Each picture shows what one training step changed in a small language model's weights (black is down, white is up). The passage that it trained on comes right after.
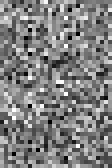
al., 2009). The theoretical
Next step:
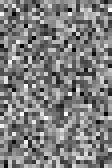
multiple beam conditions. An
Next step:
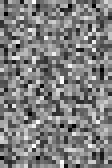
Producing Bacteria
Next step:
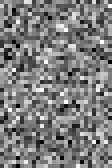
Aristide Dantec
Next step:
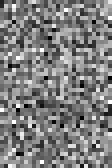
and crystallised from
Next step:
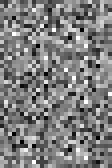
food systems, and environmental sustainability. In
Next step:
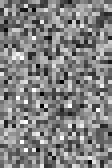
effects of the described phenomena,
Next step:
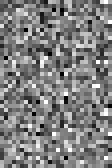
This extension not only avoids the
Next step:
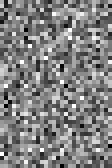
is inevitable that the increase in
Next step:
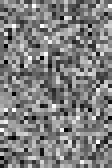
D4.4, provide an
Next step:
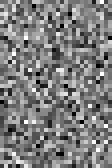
locally known as Tanjore
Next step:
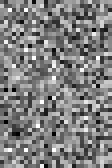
reducing the incidence of child
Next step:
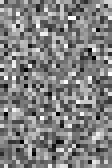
effect of different doses of gamma
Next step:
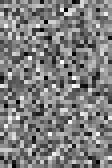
temperature from –15 to +60
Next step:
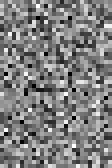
concepts by themselves as they
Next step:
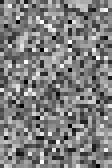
perform a laparotomy.
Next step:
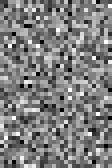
insufficient medical training. These
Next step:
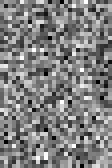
and are one of the top causes
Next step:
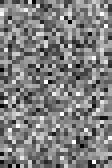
satisfaction score (CSAT) -
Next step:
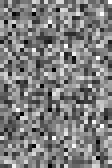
Check the client's weight
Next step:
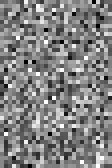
raw material supply mechanisms for industrial
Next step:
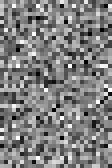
more than they can on their own.
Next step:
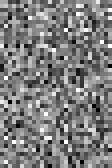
sessions of the debate were used
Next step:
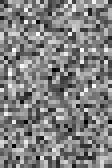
even closer to 50 %.
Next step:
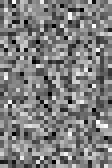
permits treatments to be applied
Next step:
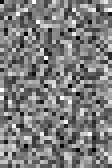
the enzyme. In individuals
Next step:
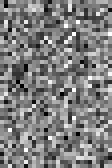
during the simulation, based on key criteria
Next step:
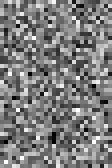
causes of intestinal
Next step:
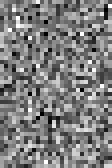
Wiener integral for
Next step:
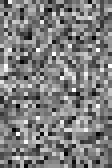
in industry and environment, a large number
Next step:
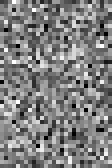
problems, and identify and execute
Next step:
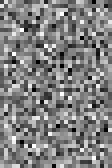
positively associated with LOS.
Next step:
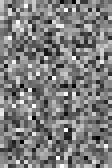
any judgement of values is,
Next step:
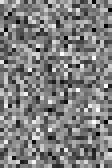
with it in some cases (p.
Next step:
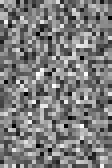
group, later to be named
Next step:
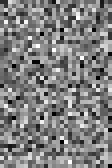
to stress: Often, researchers
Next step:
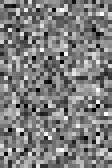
their practices permit making a private
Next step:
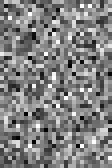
answers: active recruitment
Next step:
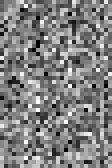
unfavorable. Hence a
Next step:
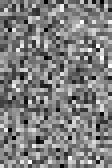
firms are evolving professionally
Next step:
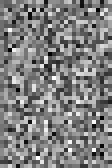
mercury bulb
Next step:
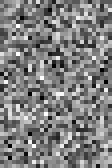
a range of skills and knowledge through
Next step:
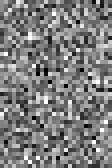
joints of the body is called
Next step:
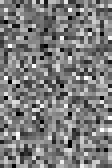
chemicals react in the body to
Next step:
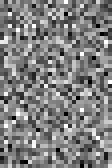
Deteriorating Imperfect
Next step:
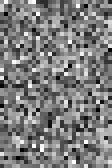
remain invisible, and we
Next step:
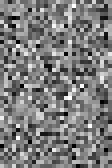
by Sarasin,
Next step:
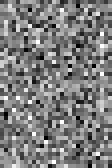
be the future mantra for
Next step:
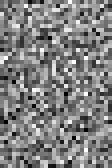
and 50% were international students, including
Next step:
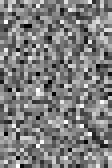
groundwater samples were collected during
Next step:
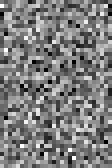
show perfume allergy.
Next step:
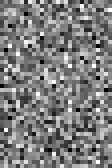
inferential analysis to ascertain the
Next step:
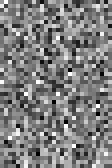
the moments of an
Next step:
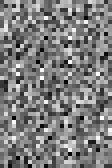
congenital lesions
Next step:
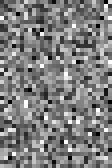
process in which continuous development occurs through
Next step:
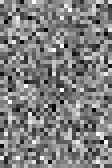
13 inequality constraints and 1
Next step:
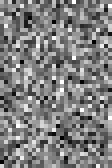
taught; 7) the students
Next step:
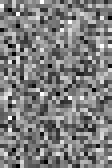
design period to test operational
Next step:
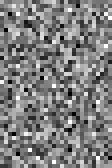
not require good surface finish, the
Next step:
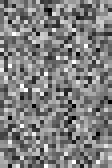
by symptoms, and its
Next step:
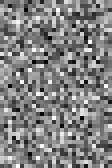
and feelings reported by those who
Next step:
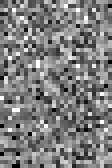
Thus, for nanoparticles,
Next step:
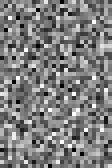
most convenient for current control and
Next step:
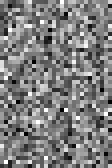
of them agreed that women
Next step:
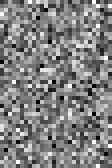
rapid increase of agent
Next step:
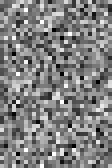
probably related to the orientation
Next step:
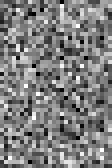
to other competitors and good
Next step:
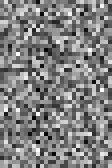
The paper has argued that
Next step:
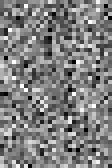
of students in their learning, especially for
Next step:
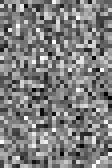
has created value chains that are now
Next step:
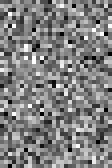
following practical proposals are put
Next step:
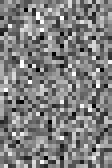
Patient Focused Drug
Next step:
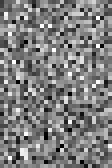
many videos contain multiple
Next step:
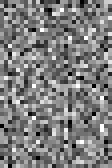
by Bjørn
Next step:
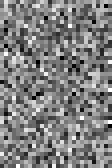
reviewed the results and approved the
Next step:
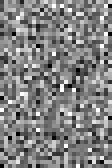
outperforming second language
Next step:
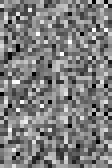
Avanzados del
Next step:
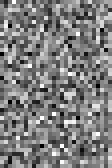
oil and natural gas. However,
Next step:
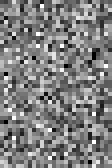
sector based just as technological
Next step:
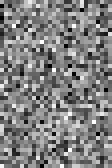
in Argentina, mainly employed
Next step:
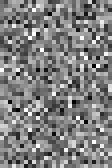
usually sharp O-H
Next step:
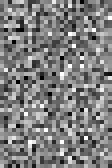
and recrystallised matrix phase
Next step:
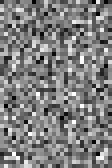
Random Irregular
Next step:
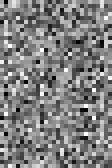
did not use semantic and
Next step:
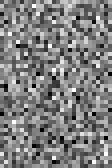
only for agreeableness and
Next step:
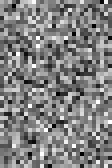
features of the Portal are described
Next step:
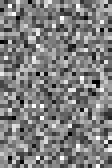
and whisker tracking methods
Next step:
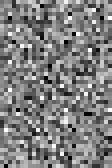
position of display which mounted
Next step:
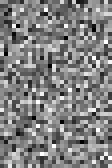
journal (Table 1). The
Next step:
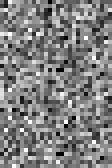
of the project: June
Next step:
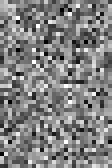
now your mind is not in a
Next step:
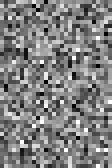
postdoctoral researchers, and
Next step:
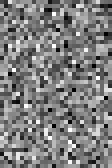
in which either the user or the system
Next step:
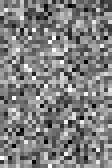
further reducing it manually, it
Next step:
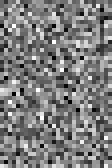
has data included as electronic supplementary
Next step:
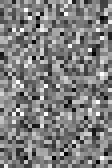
estimate the accurate states of voltage
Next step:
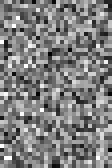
predicts the deviation of the
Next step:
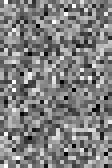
colonies with respect to the number of
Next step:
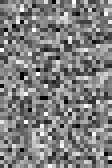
that detail how to install software and
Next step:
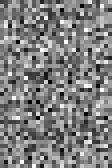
clinical situations and a scientific and
